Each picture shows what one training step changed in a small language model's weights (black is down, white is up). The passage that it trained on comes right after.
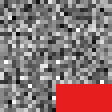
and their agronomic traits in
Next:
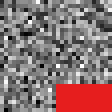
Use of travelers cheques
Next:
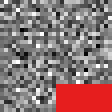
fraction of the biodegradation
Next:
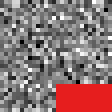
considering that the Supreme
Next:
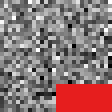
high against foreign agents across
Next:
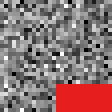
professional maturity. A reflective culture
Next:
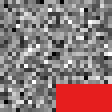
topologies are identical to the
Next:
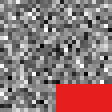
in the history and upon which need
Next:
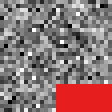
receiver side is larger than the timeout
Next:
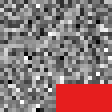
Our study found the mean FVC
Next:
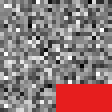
in [25] showed that Wireless
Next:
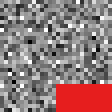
consumption, but in the same measure there should
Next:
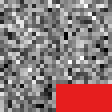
Speech sound disorders comprise
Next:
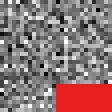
functionality of software components and protocols
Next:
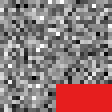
Data Management and Sharing](#) (2023),
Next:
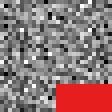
financing energy transition investment needs. In the
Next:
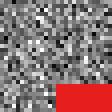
and arrhythmia¹⁶
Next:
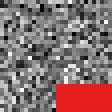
punctal occlusion,
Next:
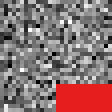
dismutase. DPPH:
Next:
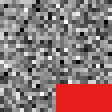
other aspects of open science, for example open
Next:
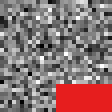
weapon in the arsenal
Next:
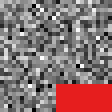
more damage to IR50 than
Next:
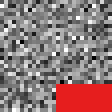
considered as the strongest relationships at a significant
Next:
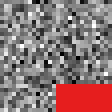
Federation, Declaration of
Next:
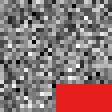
bridging infrastructures and working with
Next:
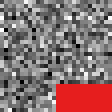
occurrences and cumulative impacts
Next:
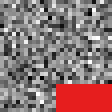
relevant boundary and loading conditions and use
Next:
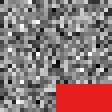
interface. Results were quite random and
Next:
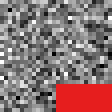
antibodies in a woman, which
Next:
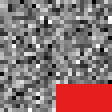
utterance, à la
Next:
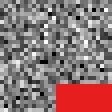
costs of these systems are a barrier
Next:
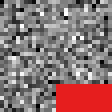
introduced to the widerAdvance
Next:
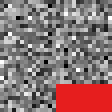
determining factors in his life. But
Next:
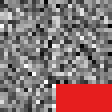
various clinical samples upto genus and species
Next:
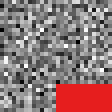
of class time. Instead students
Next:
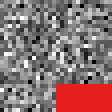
inflicting maximum damage. The author
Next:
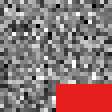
and V_{rq} :
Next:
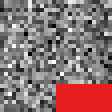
assignments in orthogonal
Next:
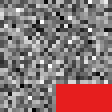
under the visionary leadership of
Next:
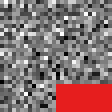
bubbled with 95 %
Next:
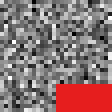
it as a discriminative criterion
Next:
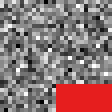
African continent, a paper from
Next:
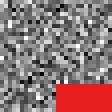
0. To achieve this, the electric
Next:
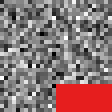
causes for mismatch, their
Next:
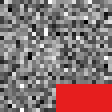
industry and regulatory bodies on project
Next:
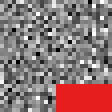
the preliminary findings and subsequent
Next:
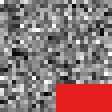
and indirect costs (Müller
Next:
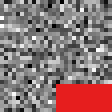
abrasives is less, which
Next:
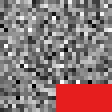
it should adapt its culture to that
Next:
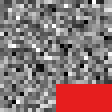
children's agency within the CPC
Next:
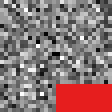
available in Zenodo at
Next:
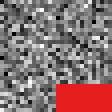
University of Hohenheim,
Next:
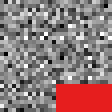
is at its peak and if steps are not
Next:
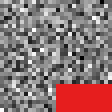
the Śivadharma and
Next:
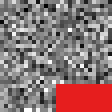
an astounding progress with
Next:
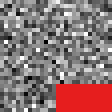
The global building stock was 162.8
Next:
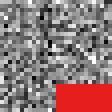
frequencies and the observed frequencies in one
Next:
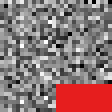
base, understanding, thought processes, planning
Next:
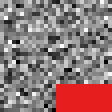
(Bourgeois and
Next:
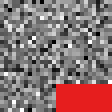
with chronic, non-healing
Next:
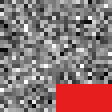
ourselves to an illusion in
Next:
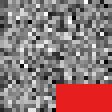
model applies correlation networks to
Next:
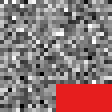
the housing type of the residents
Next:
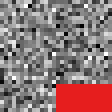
both the sexes are equally affected with
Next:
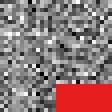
the image. To account for the observed complexity
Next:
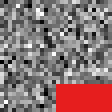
of cell adhesion and growth is
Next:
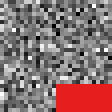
d'Ivoire, this study
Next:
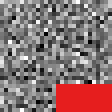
the solvent gave an oil
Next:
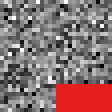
25 scale simulation trials is about
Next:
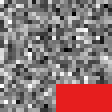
- Zhou X.P.,
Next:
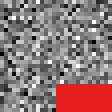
plasma physics simulation codes
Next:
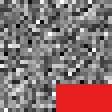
especially among young nuclear engineers
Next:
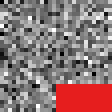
effect of organizational justice on job
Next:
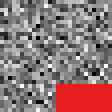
conduct of economic activities considering the
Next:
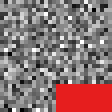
can be obtained. The structure of the
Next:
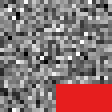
quality of Tunisian Diamond
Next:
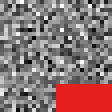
the years. This was done via
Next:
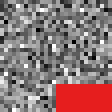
iron in non-negligible
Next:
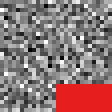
the study is to assure that the current
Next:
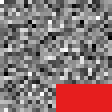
ERROR – LCFD
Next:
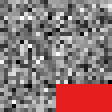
recently gained relevance,
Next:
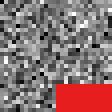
surveillance. - 4 marks
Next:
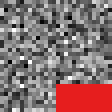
preserves the confidentiality of
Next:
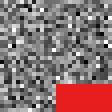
conducting the experiment and in writing of
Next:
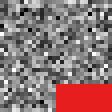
contemporary communities in the
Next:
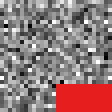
commitments assumed by Romania
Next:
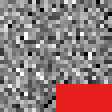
coverage ratios to decline. This
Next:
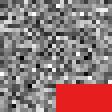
small number of PhDs in targeted
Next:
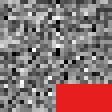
area of the latter; drill
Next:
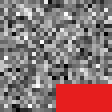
dialysis (OR=4.4
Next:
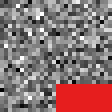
the meshes on moving and
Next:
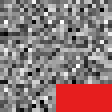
Margaret Eleanor.
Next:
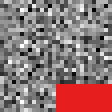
current state of robot reliability performance,
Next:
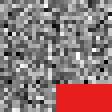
it was possible to obtain the maximum and minimum
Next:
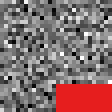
elucidation of the concepts
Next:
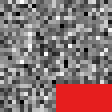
a depth of six meters, complete
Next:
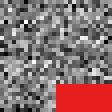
and device. memset(): set
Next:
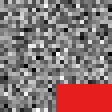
can be done through education, public
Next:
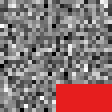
14.3 Newspaper
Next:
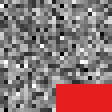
experience. Abstract conceptualization is when
